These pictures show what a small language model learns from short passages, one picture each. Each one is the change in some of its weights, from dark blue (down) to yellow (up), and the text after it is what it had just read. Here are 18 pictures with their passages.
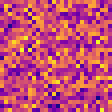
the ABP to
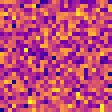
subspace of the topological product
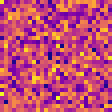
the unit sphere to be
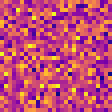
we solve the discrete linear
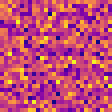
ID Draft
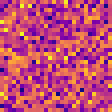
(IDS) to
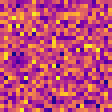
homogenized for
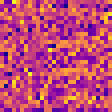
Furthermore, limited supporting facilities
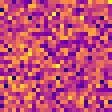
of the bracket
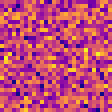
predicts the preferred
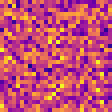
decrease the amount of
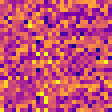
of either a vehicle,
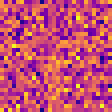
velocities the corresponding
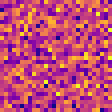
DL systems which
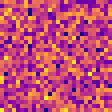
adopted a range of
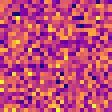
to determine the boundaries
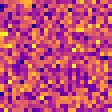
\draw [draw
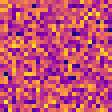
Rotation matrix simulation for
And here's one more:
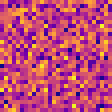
B "...the patient
